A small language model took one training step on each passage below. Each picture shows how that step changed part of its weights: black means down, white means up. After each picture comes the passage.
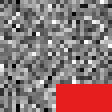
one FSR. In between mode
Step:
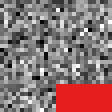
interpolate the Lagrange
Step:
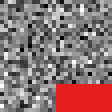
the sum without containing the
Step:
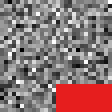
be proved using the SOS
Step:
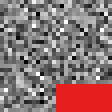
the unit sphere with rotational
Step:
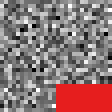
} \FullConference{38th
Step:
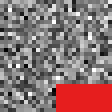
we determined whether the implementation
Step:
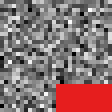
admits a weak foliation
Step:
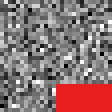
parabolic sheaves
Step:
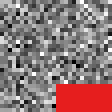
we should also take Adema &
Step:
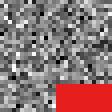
limit). Arguing in a similar
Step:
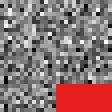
\qqu \qqu \;
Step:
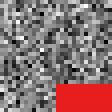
that if $A\subset B$ then
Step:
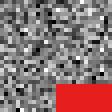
the European Union
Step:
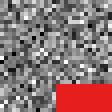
as an \mbox{$L \sim
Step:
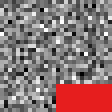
from the observed LF.
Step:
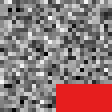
us improve this paper. We should
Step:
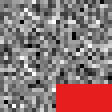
it will have to be compared to
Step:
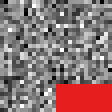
in the version of \[\Phi:
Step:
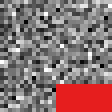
finserve mutual
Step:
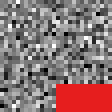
as in (\ref{hn}) and
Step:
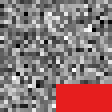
\Gls{cil} is
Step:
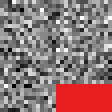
kick qubits out of their
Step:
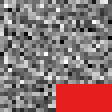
studies are then presented. The
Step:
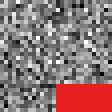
of $n$-times differentiable functions
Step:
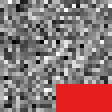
at the interface is significantly
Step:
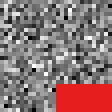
to foodborne disease
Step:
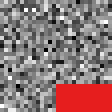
necessary, and changing
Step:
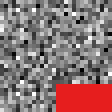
Actually, due to the
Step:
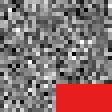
results for ternary codes and
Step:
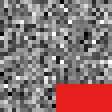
= \tfrac{A +
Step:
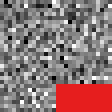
rays. Our results zoom
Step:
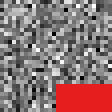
the corresponding physical resource
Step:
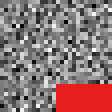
is given, according to the properties of
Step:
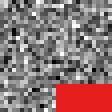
each row, we present the
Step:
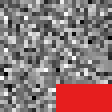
\ee To specify the problem of
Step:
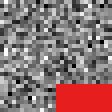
(2) hold for this case.
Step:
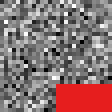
holomorphic for $ \Re
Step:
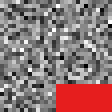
of normal MD Free energy
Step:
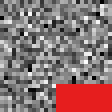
**Fig. 4.** Compared
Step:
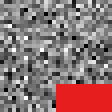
$\alpha_n(\sigma)$ is
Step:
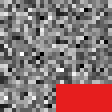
addressing issues such as
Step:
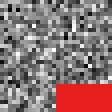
evaluated under the conditions $J <
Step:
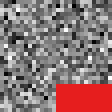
the best candidates to
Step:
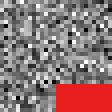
barrier. Legal
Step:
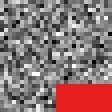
to $o(1)$ difference.
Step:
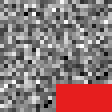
where an increase in building
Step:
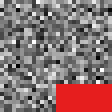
system thermalizes when the
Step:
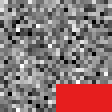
The colors denote the sign of
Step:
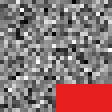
as $\delta = 0.5 \times
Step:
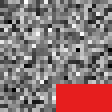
Collection Date : 11
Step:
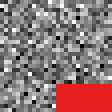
where $\delta_{jk}$ is the
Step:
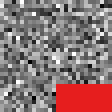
form (\ref{Cayley}),
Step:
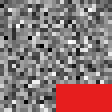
manipulated, indicating that
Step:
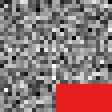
and case III) are
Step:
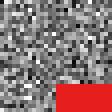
Dentistry //International
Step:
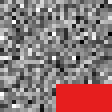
with high efficiency and its dimensions
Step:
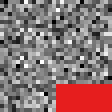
Birhan Referral
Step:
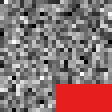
After having sketched the
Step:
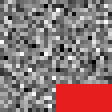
the recurrence relation
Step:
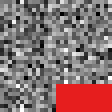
living this implies that the
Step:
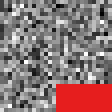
or multiset of connected
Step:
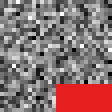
rank of the fibers
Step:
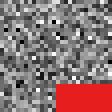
which is defined in latent space, between
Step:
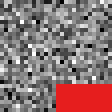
throughout. We
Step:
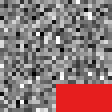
from Sholem Aleichem
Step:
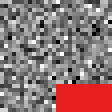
Conclusion and recommendation
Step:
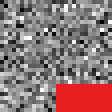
than the gauge invariant part
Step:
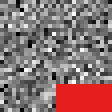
$\beta$ values there is no
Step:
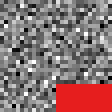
companies: opportunistic
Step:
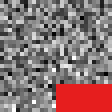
and the younger age of
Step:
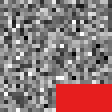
Fig. 3 Comparison of
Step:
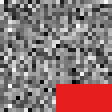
the rescaled quantities in
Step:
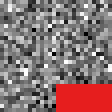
new proof. \begin{theorem} The
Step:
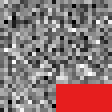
straightforward to see that the
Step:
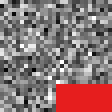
and is about 5 ps, leading
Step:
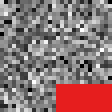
Spearman correlation, and
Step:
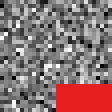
and Figure 3). Improvements
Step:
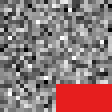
a matter of providing medical
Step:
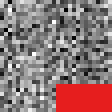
We note that we also observe
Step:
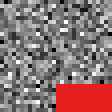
as high as 4~\AA{}
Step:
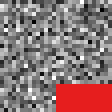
SMMT Whenever I
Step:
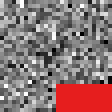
oleifera* were
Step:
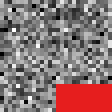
the overall approximation of the
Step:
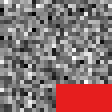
comets: individual:
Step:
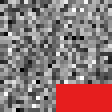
theory where the $SO(8)$
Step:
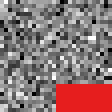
time the noise strengths
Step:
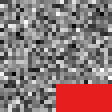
the $a_j$ are
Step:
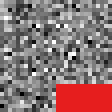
$K$ is the Gauss
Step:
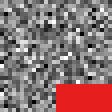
within the OA Usage Data
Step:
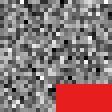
received more media
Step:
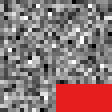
interval between two consequent
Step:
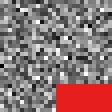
and attempt to structure our
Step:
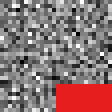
Sciences, Professor,
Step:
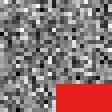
(e) aluminium
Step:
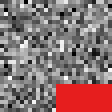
gain practical knowledge
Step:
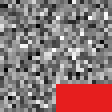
e-retail organisations
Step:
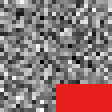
and Marie Curie
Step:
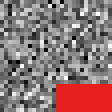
asked respondents to define
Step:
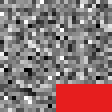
of perturbation becomes
